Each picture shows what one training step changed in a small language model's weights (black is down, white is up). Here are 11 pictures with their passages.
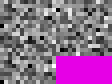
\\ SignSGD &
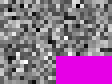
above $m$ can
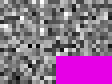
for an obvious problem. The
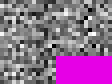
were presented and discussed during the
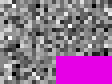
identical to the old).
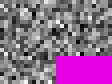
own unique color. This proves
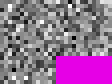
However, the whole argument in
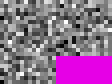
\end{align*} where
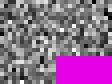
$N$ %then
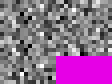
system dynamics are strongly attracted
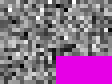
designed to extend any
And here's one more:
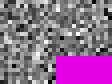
$P$ has integral extreme
